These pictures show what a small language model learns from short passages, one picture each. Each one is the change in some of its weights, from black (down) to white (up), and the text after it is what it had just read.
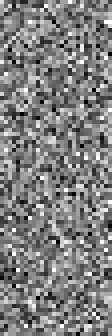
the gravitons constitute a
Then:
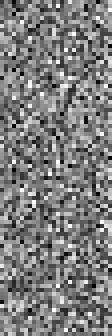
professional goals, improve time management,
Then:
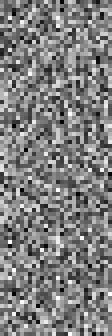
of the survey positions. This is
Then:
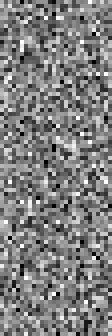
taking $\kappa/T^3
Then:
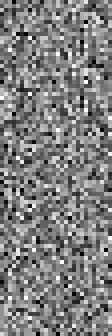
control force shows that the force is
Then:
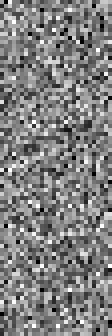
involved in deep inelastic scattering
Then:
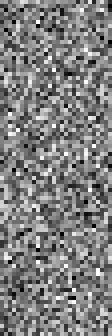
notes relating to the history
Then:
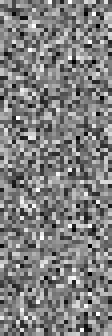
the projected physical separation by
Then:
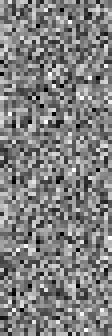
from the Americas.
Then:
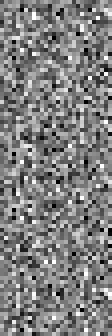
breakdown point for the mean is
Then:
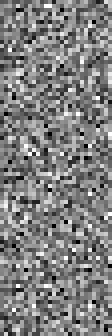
dispersion relations for the surface modes
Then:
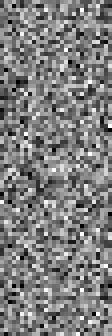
Farmer's Varieties
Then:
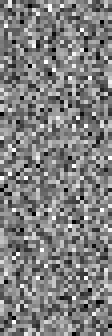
prevalence is increasing rapidly in
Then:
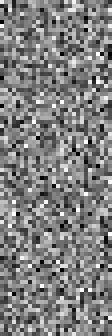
to adversarial training,
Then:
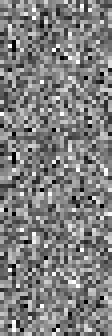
large and the value (black
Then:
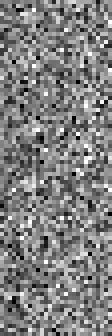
to the vacuum field) as well
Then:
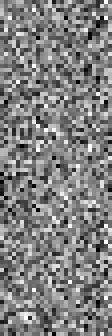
early in the day but is relatively
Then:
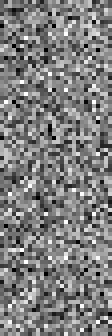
number of degrees of freedom is
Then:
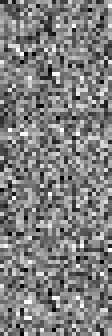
following quality-based standards of
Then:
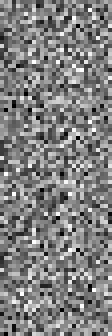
728) and crystallised
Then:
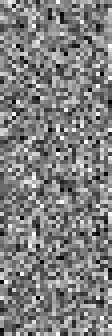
1 as an *effective
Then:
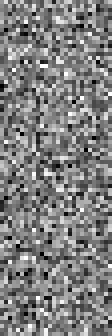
DNA, respectively [4].
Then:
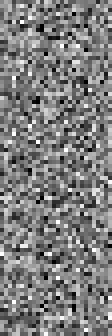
in GP/PARI
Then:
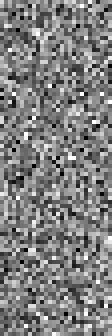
between the "Quick" and
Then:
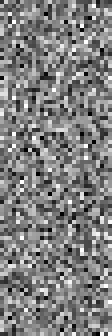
update or install of a package
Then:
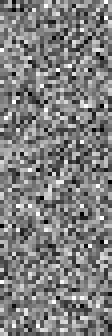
foundation such as CZF
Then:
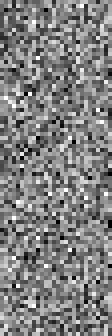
the system moves closer to
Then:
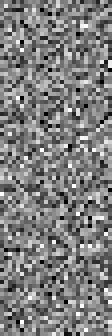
usual definition of TS is
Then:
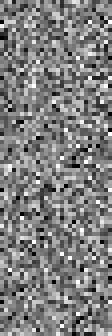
used framework to model dynamical systems and
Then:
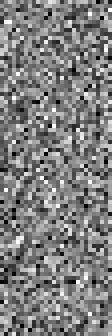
be useful for constructing cosmological
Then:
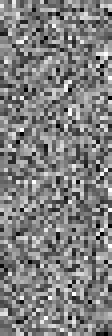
states with strong nonlocal memory
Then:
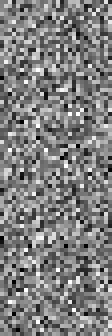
presented a model based on direct flux
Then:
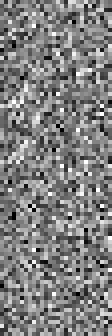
that the baryon wave function
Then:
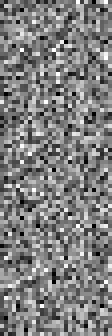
liquid-liquid phase separation is
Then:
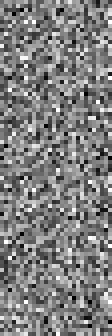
mode of the open string field,
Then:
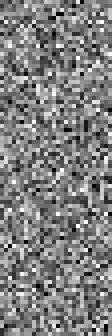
in one sudden leap
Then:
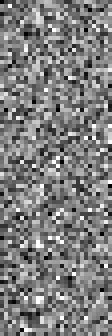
a decision-making support tool
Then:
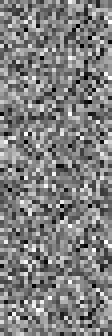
the correlator of the heavy quark
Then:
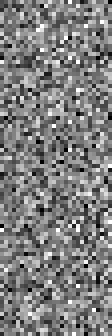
reflect unique manifestations of human
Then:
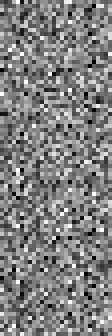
tridiagonal matrix.
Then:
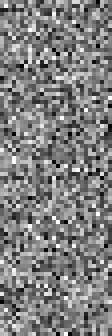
it is important to note that both
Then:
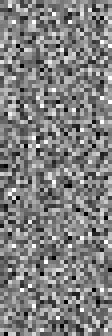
measurability and integrability
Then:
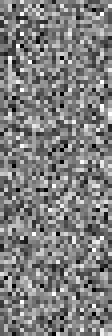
Contextual feature fusion 15
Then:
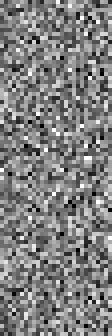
of the field amplitude at the beginning
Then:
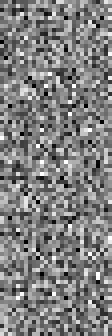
for the heat operator, $$
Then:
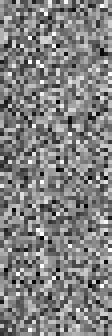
several key areas. Firstly,
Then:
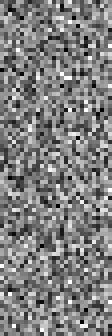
of graduates' professional competencies
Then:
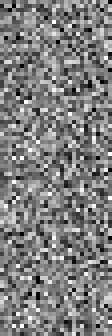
mapping $g$ moves the
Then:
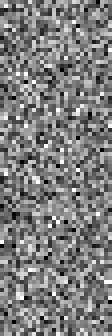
it is a difficult option for
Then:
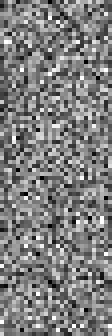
\bar z, \bar
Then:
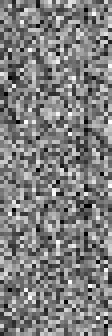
or direct nature of the energy
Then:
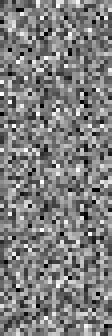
even under the weak symmetry assumption,
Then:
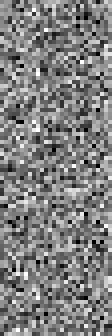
widespread in rural
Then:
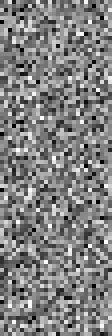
conceptualized the study, conducted
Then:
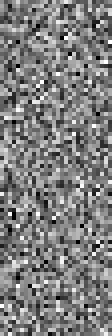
is stable under small perturbation. This
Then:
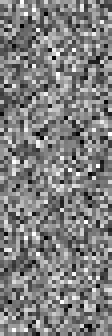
cent and is significantly greater than that
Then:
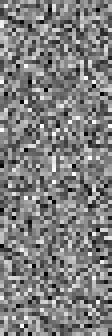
Let $\sigma$ be the uniform
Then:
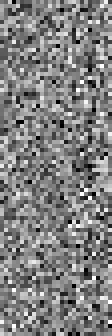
required to select five images as
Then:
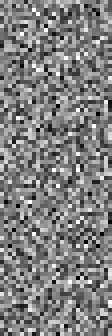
a heart attack by giving certain
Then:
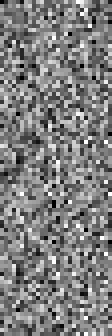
+\xi \partial \eta
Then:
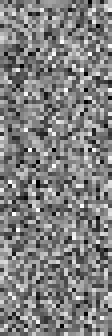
each other supporting the notion of the
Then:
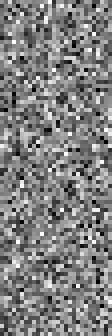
superconducting pairing due
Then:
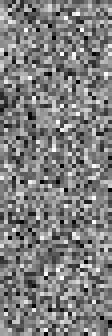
not been absolved from fanning
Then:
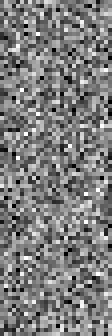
A similar procedure can also be be
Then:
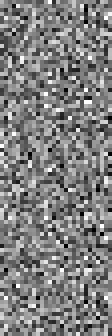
the phase of the noisy
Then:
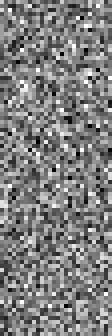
center of the braid.
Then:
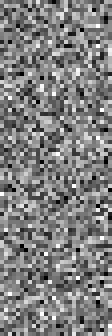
stage} The CSMA is
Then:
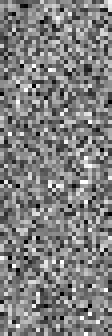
However, in order to avoid the
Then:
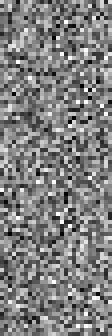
affects the results a bit
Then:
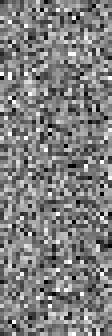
next lemma checks that our proposed
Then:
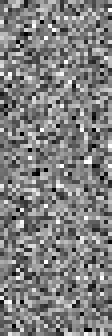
largest liability is arguably
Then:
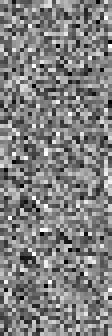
this, informed by the study
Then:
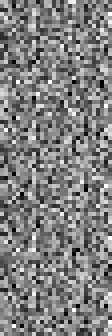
the data generates the list of
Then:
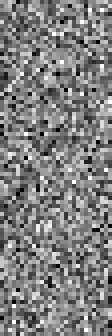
each crossing $c \in
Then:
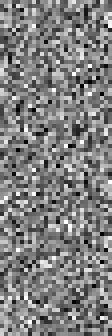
that the values that belong together
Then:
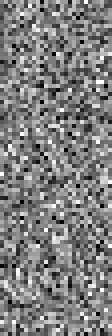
general Wald-type tests
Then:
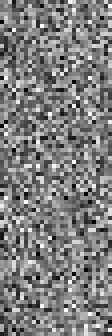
data collected will be larger than 1
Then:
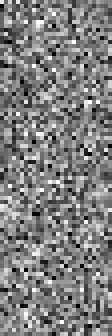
is the type-theoretic
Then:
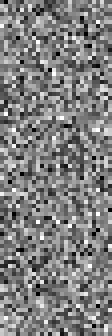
where this last equality is obtained by
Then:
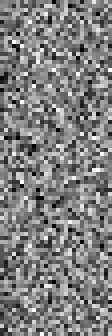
National Foundation Grants T
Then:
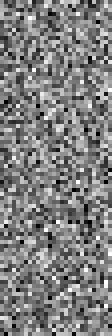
several types of artifacts:
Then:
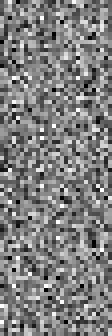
$\Theta_2 \neq
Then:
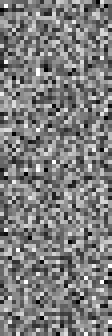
it is easy to check that the
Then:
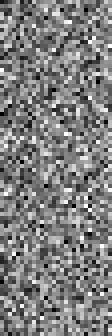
some additional computations. It seems
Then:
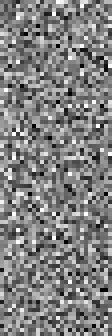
zero for certain values of ac force
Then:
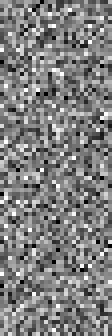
while vdW-DF
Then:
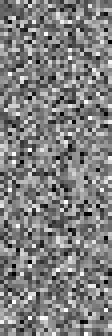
temperature. The time series of
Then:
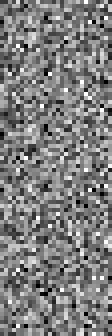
modified version of the previous argument which
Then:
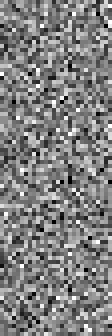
therapy had high levels of
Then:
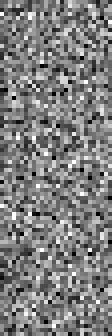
of the coefficients is fixed, then
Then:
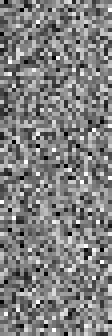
length parameters in periodically identified
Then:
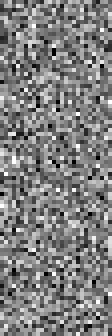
the algorithm is a priority
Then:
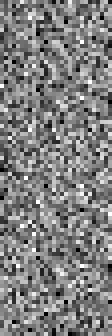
of 4 reduction from the ideal straight
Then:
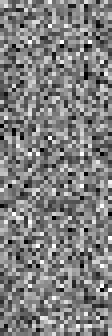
the way the graph structure is
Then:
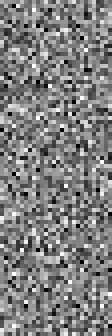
as the second PRO. The
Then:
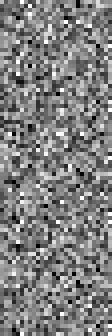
The corrosion is much
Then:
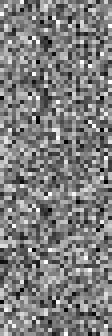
but also on the ritual and religious
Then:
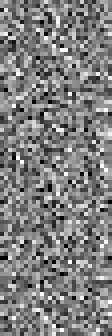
holonomic or nonholonomic constraints
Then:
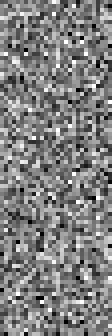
[Learn more](#)
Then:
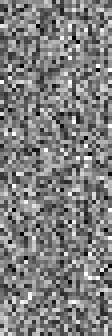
to investigate the availability of data
